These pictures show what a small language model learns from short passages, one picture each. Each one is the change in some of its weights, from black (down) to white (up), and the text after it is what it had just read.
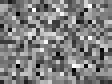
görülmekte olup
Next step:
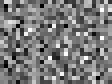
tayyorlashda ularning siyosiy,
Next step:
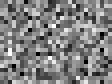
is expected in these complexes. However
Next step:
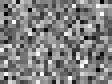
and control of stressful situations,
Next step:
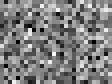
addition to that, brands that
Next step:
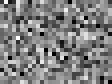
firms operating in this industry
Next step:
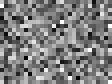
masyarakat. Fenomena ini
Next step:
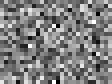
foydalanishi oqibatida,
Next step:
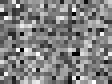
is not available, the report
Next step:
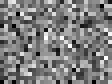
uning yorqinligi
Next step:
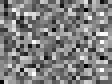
legal authorities and/or human individuals
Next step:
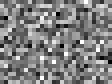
community organizations and other relevant actors.
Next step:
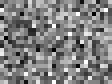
layered (alumino-)
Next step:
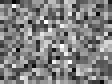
that the Nanodevice
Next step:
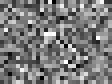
bo'lish imkoniyatini beruvchi
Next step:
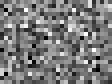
odamning gunohi
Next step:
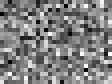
business could include sons,
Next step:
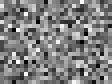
are represented in Fig. 1 and
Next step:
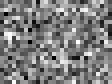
kompleks sehingga
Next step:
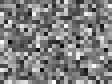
memiliki kelebihan
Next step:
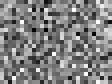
not correct, leading to bigger
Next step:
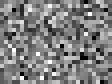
der Energiewirtschaft.
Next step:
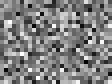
Ekonomi Terhadap
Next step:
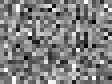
digital tools in skill development.
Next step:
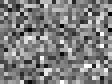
17. Рішення
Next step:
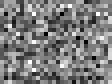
dorongan seksual
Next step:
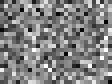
hareketini duyar
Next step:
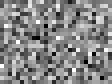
these three weighting coefficients
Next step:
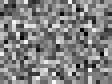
g, were used in this study.
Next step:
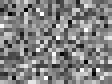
porow wlyk gody;
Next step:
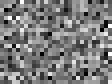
changes in modes of movement,
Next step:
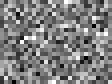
ortiqcha tuklar
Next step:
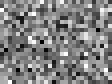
руйнування або
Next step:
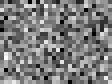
Reklama xizmatlari va uning
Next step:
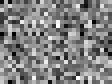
F–H) Predetermined
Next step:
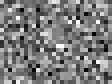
et économique) des
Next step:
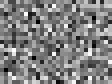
with expected off take of 33,
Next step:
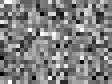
excluindo a utilização da
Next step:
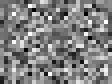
Lower Cretaceous of
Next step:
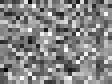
or period of something or example
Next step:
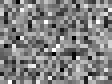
on the threshold of a new
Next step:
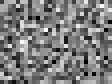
cultural competence in teaching is challenging and
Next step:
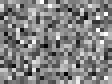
the topology of the model could be
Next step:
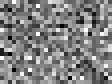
данным деклараций
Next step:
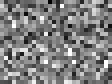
Frolova NL.
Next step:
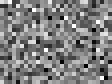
how to retain individuals born between
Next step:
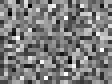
detergents since detergents
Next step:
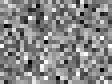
бошқа мутлақ
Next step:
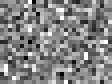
or after some time. As this group
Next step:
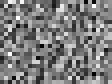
Agency for Development in Special
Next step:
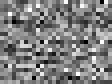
nima yomonligini
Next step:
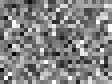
*Natl. Met.
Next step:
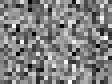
кВт. Эта система
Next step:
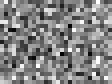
importância, impactando diretamente
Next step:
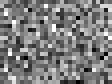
levels. Right panels.
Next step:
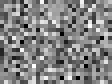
Willingness to pay for
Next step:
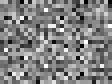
dianalisis menggunakan teknik
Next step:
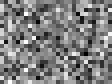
These technologies are being used to create
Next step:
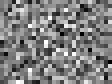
approximate a function associate input variables
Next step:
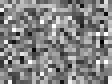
*Localised abscess*
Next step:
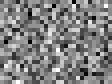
of literature. To be continued in
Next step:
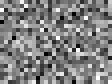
des Information Retrievals
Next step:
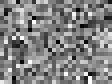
thoroughly for construction of
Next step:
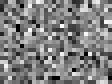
An overview of Marlatt's
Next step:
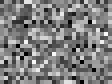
in mathematics education research driven by
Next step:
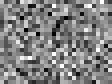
a conseqüente
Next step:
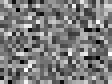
to observations, but we see the current
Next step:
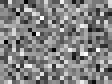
Azar, A.
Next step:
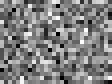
lenguaje comprensible y
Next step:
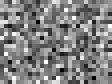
international scientific conference], pp.
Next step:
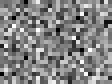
should not be underestimated.
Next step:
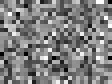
B luidde "Zo
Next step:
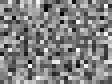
values of the busses 3.
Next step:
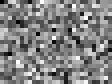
estudiantes no involucrados y para
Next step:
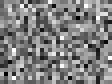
can be transposed to network issues.
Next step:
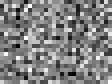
offering new insights into
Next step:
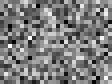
bitki başına
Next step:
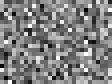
рельефа и частоты
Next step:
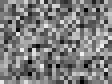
no of progress in today's
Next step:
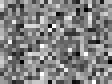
study, the data collected both from the
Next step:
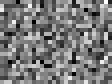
и результатам – это,
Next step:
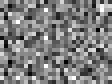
ko'rik tanlovining
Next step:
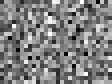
Bafilomycin A1
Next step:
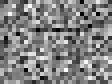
van de karakteristieken
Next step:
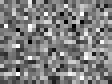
– reviewing and editing;
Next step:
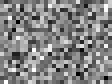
template” for assessing the
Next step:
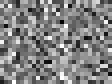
рынков сбыта
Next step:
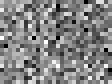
1.5$ Reinforcement
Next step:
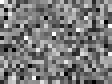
Press., Greenwich,
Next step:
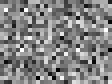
p.p.) e a partir
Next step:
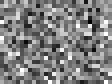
**Modelagem e Simulação
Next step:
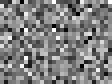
Conditions for full QLever
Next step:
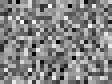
point of entry for those
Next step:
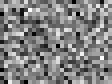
time series have potential to describe the
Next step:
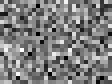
tomadas de posição.
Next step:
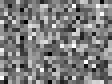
and isolation. According to the classification
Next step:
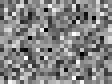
in climate change [1].
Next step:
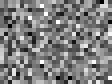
va suv qandallari
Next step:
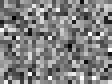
de los pueblos
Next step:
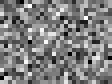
nisbatan kamayishi
